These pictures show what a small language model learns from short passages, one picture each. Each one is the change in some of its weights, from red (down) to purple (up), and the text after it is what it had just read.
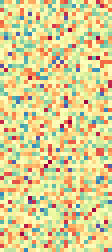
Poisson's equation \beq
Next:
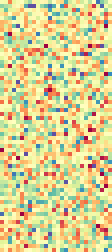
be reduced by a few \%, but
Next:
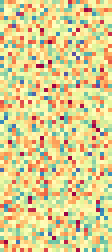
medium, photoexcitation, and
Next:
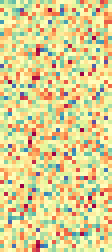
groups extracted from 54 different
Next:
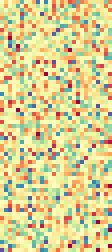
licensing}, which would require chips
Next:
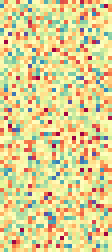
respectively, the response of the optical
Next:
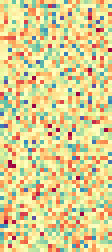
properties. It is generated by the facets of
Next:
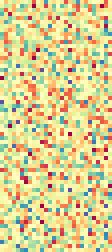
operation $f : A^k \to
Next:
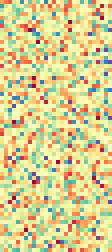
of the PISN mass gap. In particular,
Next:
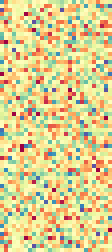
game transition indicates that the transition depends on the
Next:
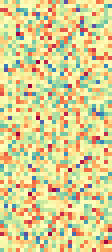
At low temperature, $F_{\mathrm{el}}$
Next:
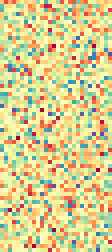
and the updated \emph{analysis
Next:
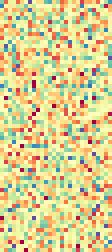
respectively, and $k$ and $l$ denote
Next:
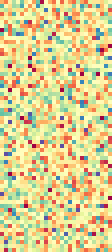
observation or between observations taken at different
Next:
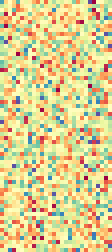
g, \nabla\}$ where $M$
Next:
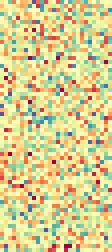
bulk, while the Josephson current is
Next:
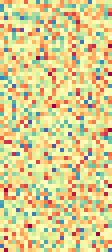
and $G(\phi)$ provided that
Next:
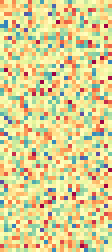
to CNN, the addition branch can
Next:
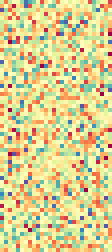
for specific regions of the Dalitz
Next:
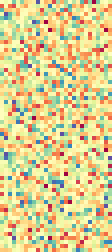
database are processed by the first phase of our
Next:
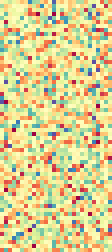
the cerium atom, and
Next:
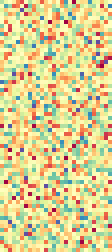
cross-correlation, so we assumed that
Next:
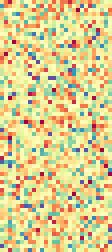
the second inequality in the last line, we
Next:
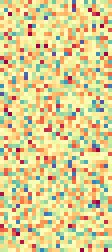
at half maximum (FWHM)
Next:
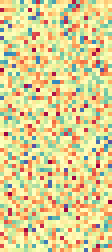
By mapping representative systems including
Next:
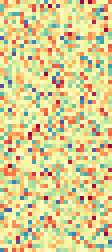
to the formation of a pinned electron
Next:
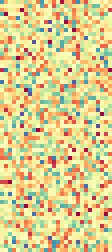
confusion present in the {\it Ginga}
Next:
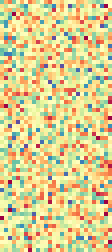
produces the feature: $\mathbf{U}_0
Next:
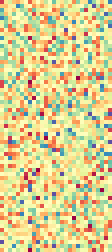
{\bibfnamefont {T.}~\bibnamefont {Yang}},
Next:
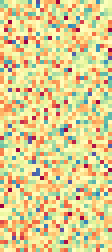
\\ Buffalo, NY
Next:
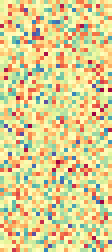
Wigner crystallization of the
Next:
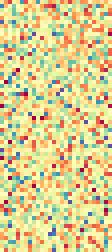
is a derived structure} of the classical theory.
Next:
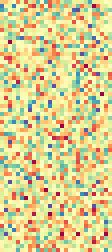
in basic science related to reactor
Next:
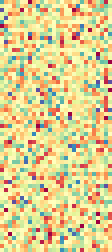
accretion disc before its next
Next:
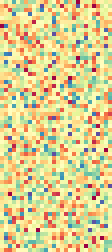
a Homogeneous Spatial
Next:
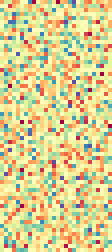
(Light Disks or LD) are used
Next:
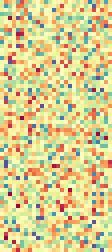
\end{equation} Inserting this into
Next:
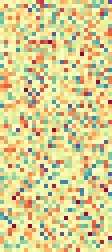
Holmberg~I have shown that this
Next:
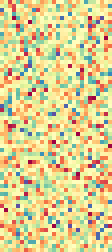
to specific values -see the file
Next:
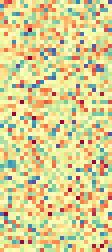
the $W$ boson for the 22
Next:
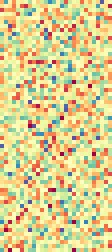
complex in comparison to the GRB model, so
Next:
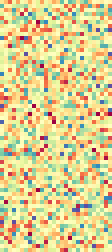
spacetime becomes asymptotically
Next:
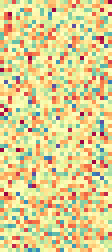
the sound velocity of the coupled
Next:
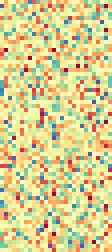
distribution, to further reduce correlation. As various
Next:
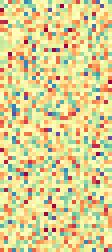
do Porto, Rua das
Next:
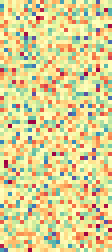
Fig.~\ref{fig:PAPR}, we
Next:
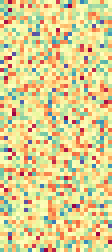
\(2s+1\) angular momentum
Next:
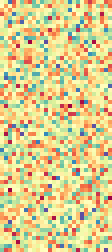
and malignant lesions,"
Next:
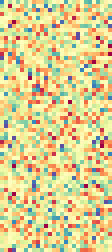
Shinshu University, Nagano,
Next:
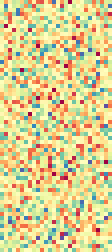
speaker recognition were performed under
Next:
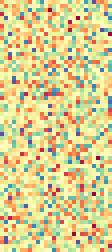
are studied and it is shown that these bodies
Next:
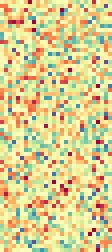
ground states of the $\Xi$ and the
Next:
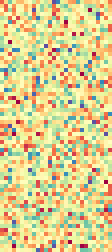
First, graph data are connected data, where
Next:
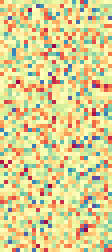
UL are lower than those found in this
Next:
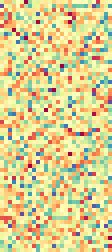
$\mu$m than in $V$. We found that
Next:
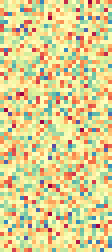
property we want to verify is that
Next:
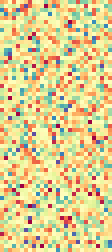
a two-dimensional surface number density. Therefore in this
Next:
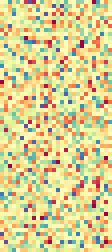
for stoponium, which is
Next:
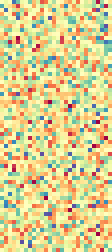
a sweep rate of 5 mV/s at
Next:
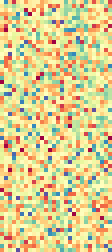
energy convergence criterion in the
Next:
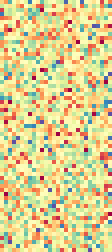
the Q$_{\rm E}$ distribution, as shown in
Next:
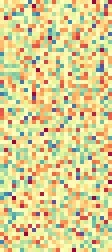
There are indications that the solid species of
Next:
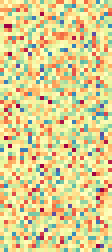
|\eta| < 4$) show a strong
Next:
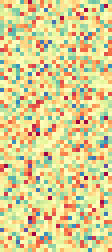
section, we first introduce background on using
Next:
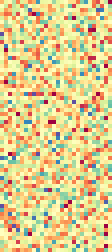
subject to various cosmological observations.
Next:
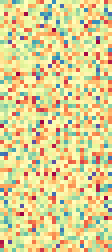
Finally, $W_\ga$ is the
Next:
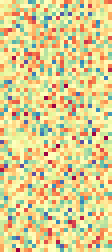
the divergence of $j^\mu$
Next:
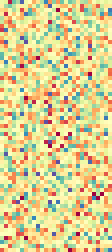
image tiles is recomputed such
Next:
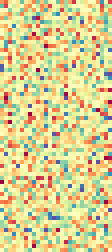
on a 1-dimensional grid, assuming both
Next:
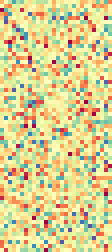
avoided in most OL experiments.
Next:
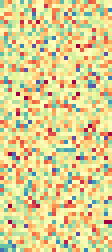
suppression of $\rho_{xy}$ given by
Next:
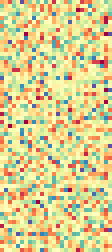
of references % (used to
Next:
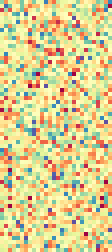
on the Gaussian distribution. Each column
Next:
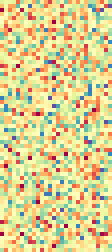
containing the varying information for the
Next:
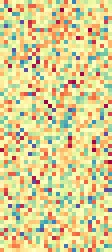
will help in intercepting the gas
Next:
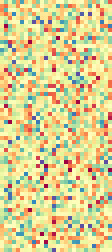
implies the existence of two conserved
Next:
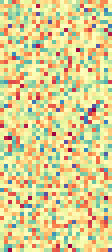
on CMB scales in the near future
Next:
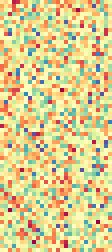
test for validity of instruments
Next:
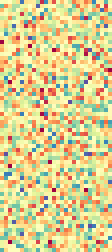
literature, we focus on the three main
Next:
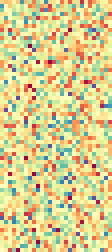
for their learning experience.
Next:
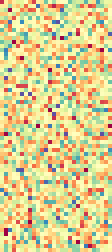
produces a conflict-view state
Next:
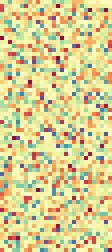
$n=1-\alpha\gamma$. The representation
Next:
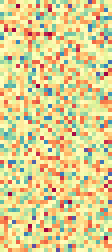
and \texttt{X} for an additional
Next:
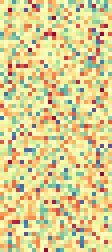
was given in \cite{KS3}.
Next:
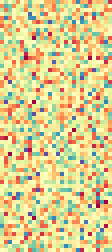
too large $r$ value, which
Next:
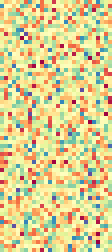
magnetic field, we assume periodic solutions of
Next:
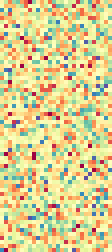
a parabolic cylindrical
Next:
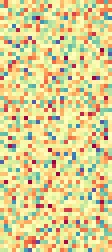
on the space-time parameter $D$, see
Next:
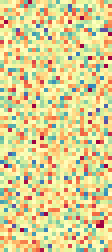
to be just a single bin wide and
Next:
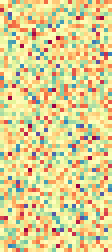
where the transaction order is committed to
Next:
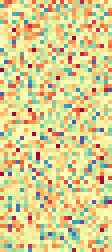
the effectiveness of the ensemble approach
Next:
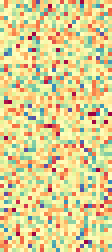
that are close together. Therefore,
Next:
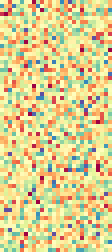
collected on 4 spatially separated single
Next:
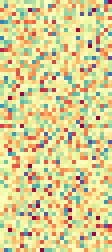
motivate us to consider the formulation of
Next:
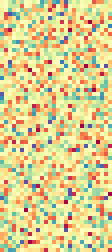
the general Stieltjes theory, the density
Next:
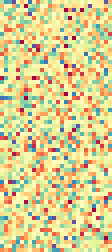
dense graphs, with large ratio R, the
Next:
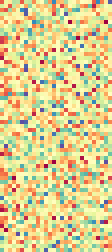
FrFt, FFT,
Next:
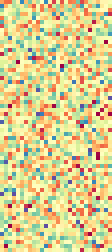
of the $\varsigma$ variable occur around the
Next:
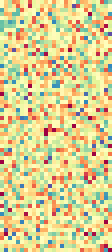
In both linguistic benchmarks
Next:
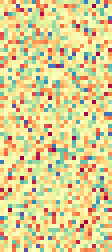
to guess the direction of the frames to
